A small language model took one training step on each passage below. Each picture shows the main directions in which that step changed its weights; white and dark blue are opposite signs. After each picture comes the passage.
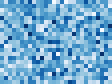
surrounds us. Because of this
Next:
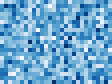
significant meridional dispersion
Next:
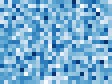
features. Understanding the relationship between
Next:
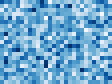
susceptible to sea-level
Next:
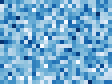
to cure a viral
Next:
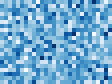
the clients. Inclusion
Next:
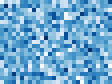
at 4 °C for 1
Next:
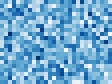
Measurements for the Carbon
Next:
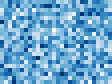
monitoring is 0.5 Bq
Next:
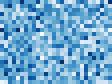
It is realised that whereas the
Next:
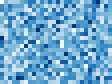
evaluated for viscosity,
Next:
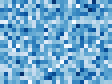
its application which has been used for
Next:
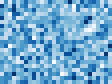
shores of the Mediterranean, with
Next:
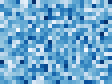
e.g., the ones related
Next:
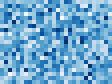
are elementary graduates,
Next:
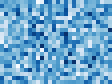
counseling in psychological services
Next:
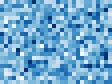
to avoid starting from scratch
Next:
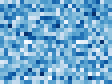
data into symbolic interval data required
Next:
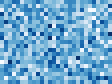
function for the maintenance of cellular
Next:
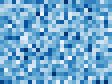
coarser and finer particles
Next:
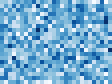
not addressed. We assume that
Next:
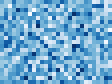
But there are few anomalies
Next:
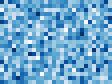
sample are monitored.
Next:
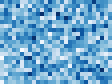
were removed from a culture plate and
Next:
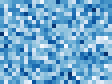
can worsen the distress
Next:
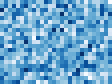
powders in 30 min of
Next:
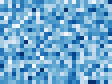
stage II, and 8 with stage
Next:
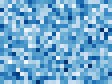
is to be defined by God's
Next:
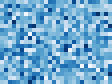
are also causative factors for
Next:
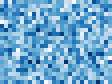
lower computing overhead. A summary
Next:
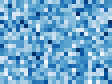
Fig. 6. Molecular
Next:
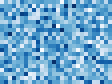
classification method for obtaining a
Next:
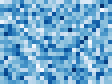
a wide range of domains and includes
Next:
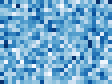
numerical tests have proven this approach
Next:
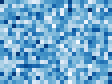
to serving the lower middle class
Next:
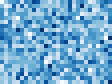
with MATLAB to offer
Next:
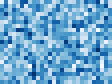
decreasing of reflectivity by the
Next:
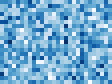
the hospital entrance.
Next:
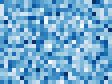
systems as an expert system constituted
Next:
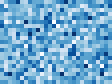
into account and that they actively
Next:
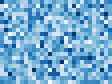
pathogenetic pathways similar to
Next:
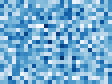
S. Shue, L.
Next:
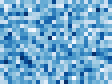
this study is to examine the applications
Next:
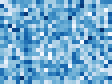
and area efficiency by introducing acceptable
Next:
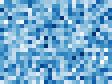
as shown in Fig. 4.
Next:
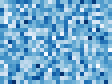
may be noted that in some
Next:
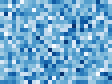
This trait affects every aspect of
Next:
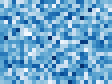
for community life. Building upon
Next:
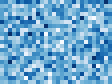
the Former Prime
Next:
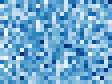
Gross varicose
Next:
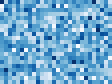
of such cleaves in glass
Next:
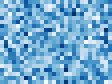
the CBT examination should come
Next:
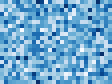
qilish va inson
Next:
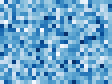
within the $[0,
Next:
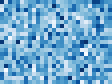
of photosynthesis and
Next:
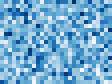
AgNPs are getting support
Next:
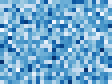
experience your own citizen science
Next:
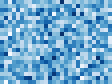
particular responsibility, thereby making participation in
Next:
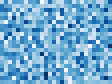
environmentally friendly, but also
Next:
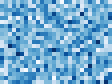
the radio system and the LED
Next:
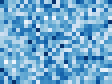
particularly timely in the context of
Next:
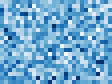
can help us in measuring it
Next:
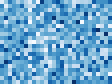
that the ligand,
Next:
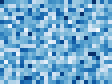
under reflux with constant
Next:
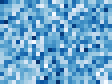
the study recommends that the tax
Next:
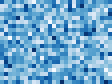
to necessarily shift the right
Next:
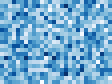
and NO₃⁻]. All
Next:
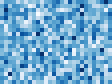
Rights Copyright and
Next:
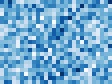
help of IFRSs,
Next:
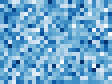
and increase their abilities to
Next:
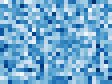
a range of National and Third
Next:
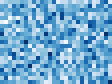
the seat can adjust 40 to
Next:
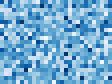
scanning order and shown in table
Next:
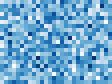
the new model (model
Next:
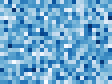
performance. Given the importance of system
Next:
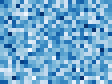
researchers are enrolled for
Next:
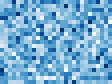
TED for the $T =
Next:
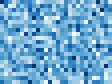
previous studies [9], the apparent
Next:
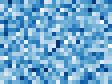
weak learner for a new weak
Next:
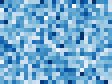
due to the fact that the
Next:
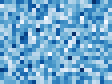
**his sons and
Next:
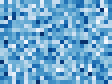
spinal cord and brain
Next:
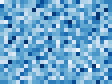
in survey model. The study group
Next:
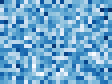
compared with a rule-based
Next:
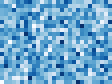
answer this question. Ethics.
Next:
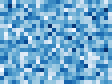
and product quality. In this
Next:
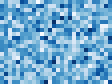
bentonite production, with
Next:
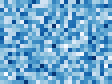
allowing us to perform simulations on a
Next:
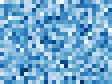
the widely spaced (8 and
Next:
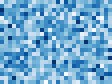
parameters of an anaerobic
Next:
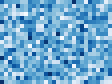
Distribution *Mixed infections include
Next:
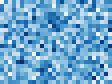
of their news exhibits a
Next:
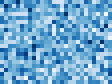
this mode of failure is a safe
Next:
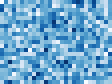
of four-wheeled
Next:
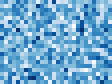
what OMG stands for,
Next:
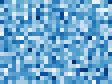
MAR patterns in combination of 4
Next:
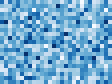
model image; and (bottom
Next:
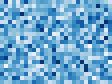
board of directors be of a
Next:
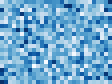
is the most diversified
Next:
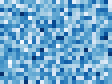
prostatectomy is usually
